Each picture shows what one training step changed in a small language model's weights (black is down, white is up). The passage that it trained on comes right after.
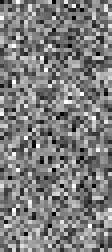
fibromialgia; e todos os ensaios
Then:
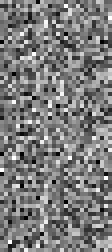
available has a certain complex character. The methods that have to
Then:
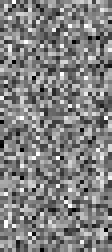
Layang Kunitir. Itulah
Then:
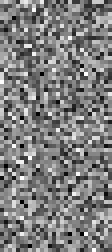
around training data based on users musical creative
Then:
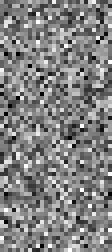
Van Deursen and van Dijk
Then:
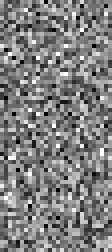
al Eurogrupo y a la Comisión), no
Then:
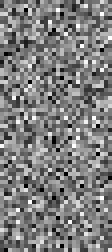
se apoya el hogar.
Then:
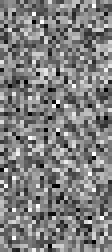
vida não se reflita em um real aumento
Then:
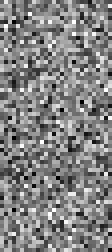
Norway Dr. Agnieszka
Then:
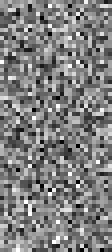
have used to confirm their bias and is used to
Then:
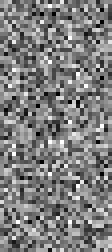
in instrument reliability to capture respondent attitudes better.
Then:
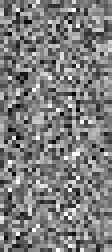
на основі даних [1, с. 19;
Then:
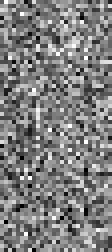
of cleaning and careful monitoring are formed.
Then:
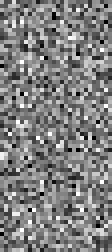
A multi-objective approach," *IEEE
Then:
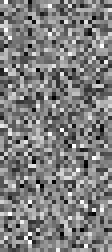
said that Sutika Rogas are difficult to
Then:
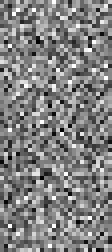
(IHS) values of individual and fused
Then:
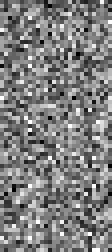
R. Rao, "Chemical Application of
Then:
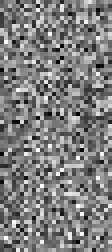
berkembang lewat langkah-
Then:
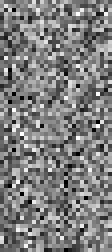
rheological parameters, reducing the parameters of PG release
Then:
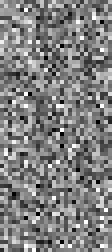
diupayakan pada masyarakat dengan membentuk
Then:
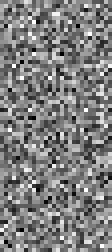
bastante difundido, que parte de um
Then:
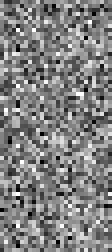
the business-as-usual scenario 810 described
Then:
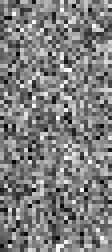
decision about her future, she cannot hide her feelings
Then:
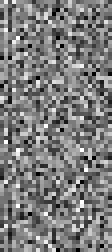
acetate (1 : 1) fraction showed characteristic ir
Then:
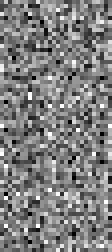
الغرض من العبارة:
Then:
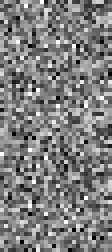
regions can result in yield losses of over 50 %
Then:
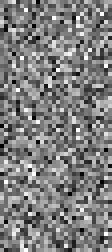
it relies only on the thermal impedance
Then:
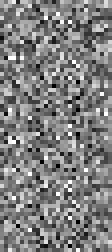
відповідає ризики не структуровані
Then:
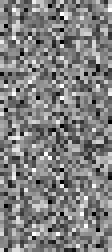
bir geminin saldığı emisyon
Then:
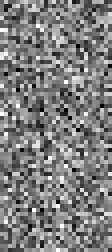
of the quality of efforts put into teaching and
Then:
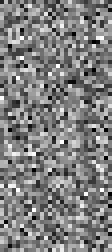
*settimo anno* di sua vita.
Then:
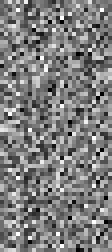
TAHLILI VA METODOLOGIYA Soha
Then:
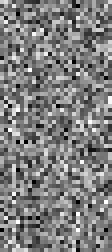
these interventions consolidated colonial power, created a
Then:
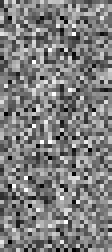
the benthic environment in help of the economic
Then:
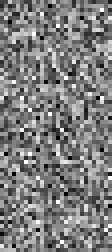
with nine Indian languages. Seven
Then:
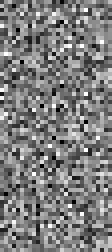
attitude towards occupational hazards by
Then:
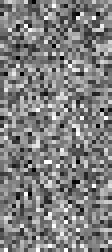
facilities are needed for effective instruction and good
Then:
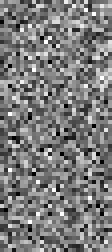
attacks. Regarding the results for F_1
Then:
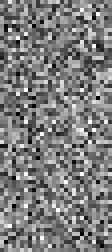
delivered by professionals, family,
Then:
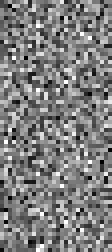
27.8% of participants reported sleeping six
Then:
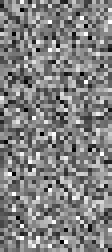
the herbicide imazethapyr in
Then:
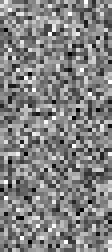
(heterogeneous), granzyme B+
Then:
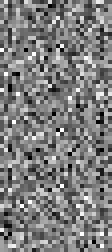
Data dikelompokkan ke dalam lima kelas
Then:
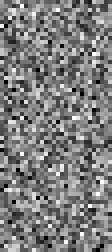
DT. Quanto mais a prática do DT
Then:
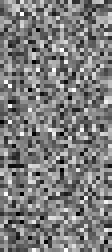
been growing. That accounts for the central
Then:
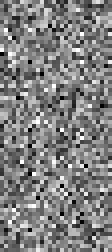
time to the production of the WGII Contribution to
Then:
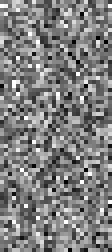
laminate thicknesses and two widths
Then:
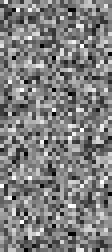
SM, son muy comunes en estos
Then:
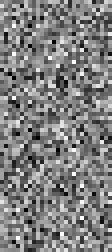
in the WT group and up to 115% in
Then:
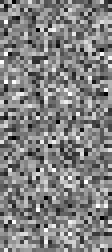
scientific research into climate change and climate policy. 5.
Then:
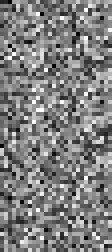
preparation of sydnones 1-6
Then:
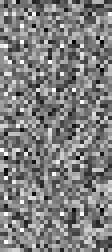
See also CREW Reports:
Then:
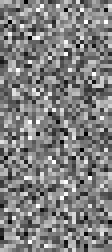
be effective even if only an imperfect estimate
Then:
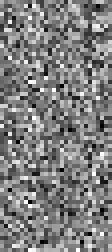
Brasil, inclusive dentro de instituições públicas
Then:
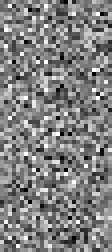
Зульфугарзаде Т. Э.,
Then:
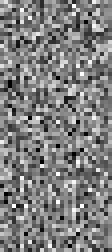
уделяется повышенное внимание,
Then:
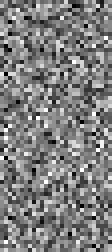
le transforma în valori pentru
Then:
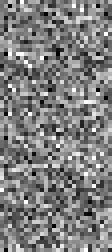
económicas de la publicidad en redes
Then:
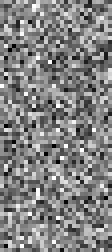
Manuscript Fund of the Institute of Oriental
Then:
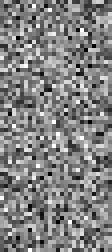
is to provide protection from different environmental condition, weather and
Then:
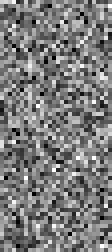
an estranged and distant, or even
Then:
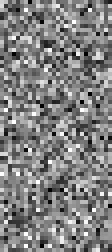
medium for plant pathogens. Spores and
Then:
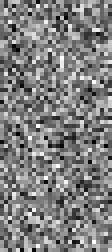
in people living with cancer. Another cause is the
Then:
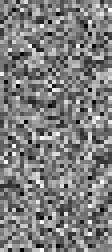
de construção, visando ao barateamento da habitação
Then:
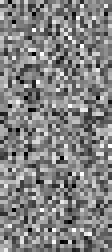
al.*, 2011); Nylsvley Nature
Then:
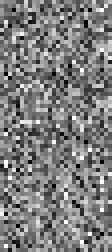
women, and majority numbers of Indian visually
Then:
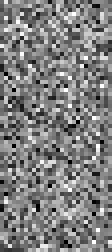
Аҳмад Дониш. Рисола
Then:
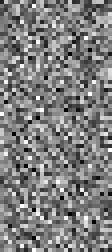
the primary targets for damaging factors, including in
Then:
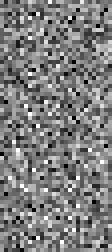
случае наблюдается, что
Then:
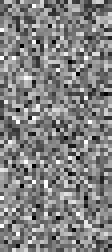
this connection, experimental data have been recorded showing that
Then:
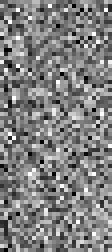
20 genera and 3 subfamilies of the
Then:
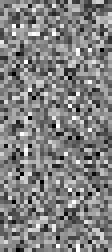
в процессе высшего военного образования.
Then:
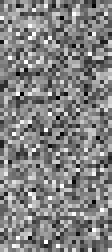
sólido foi testada para diversos
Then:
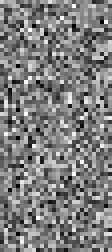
emerging such as the time-consuming direction
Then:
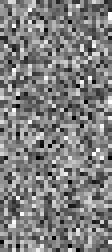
Keywords: cross-section;
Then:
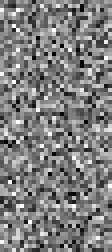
ko'rsatish mumkin [5-7]: -
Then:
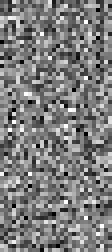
kepala regu tiap shift 6.
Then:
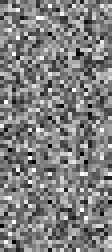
what Bilder, Lin, and
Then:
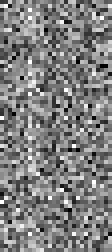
herramientas e instrumentos industriales
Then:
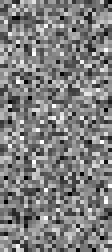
support their success. 4. Conclusion The learning experiences
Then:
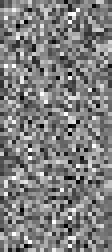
триместре беременности, но
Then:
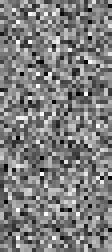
Heeft men zich in de volgens den
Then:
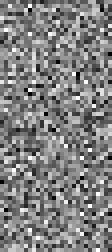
metodo stratigrafico e per la creazione
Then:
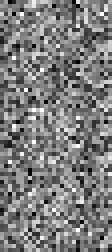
higher detonation velocity. The high
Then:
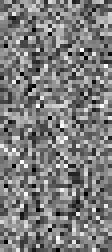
in the highest part of the total payoff, given
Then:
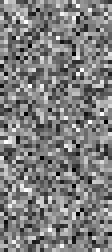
most viable option to bring precedent real
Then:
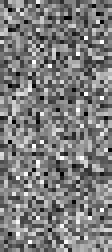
is occupied by rural life, people of
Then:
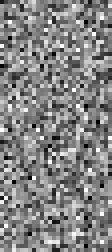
Semizotdoshlar oilasi
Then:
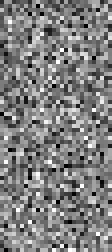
jest zwiększenie
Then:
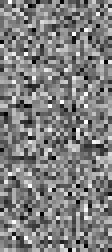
metabolic syndrome. Both blood
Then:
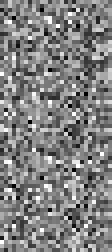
подій Північної війни на
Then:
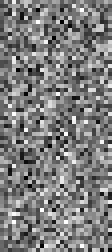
distances between the jack and the boules; after
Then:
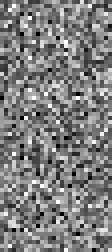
no significant effect on stock prices.
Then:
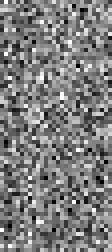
superiority of inner pleasure over external
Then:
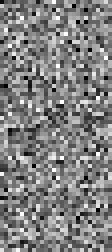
105,2 Bo'yodorlik
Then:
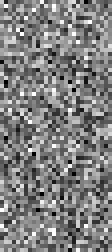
recurso “DeCS/MeSH”
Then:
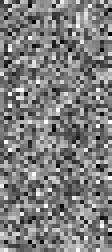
of Ukraine in the conditions of martial law:
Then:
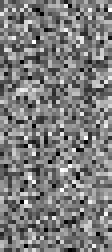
yaw data accurately reflects orientation shifts.
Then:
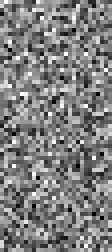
to induce manual cervical dislocation
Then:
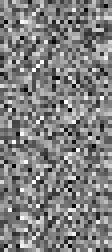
використанням звукових
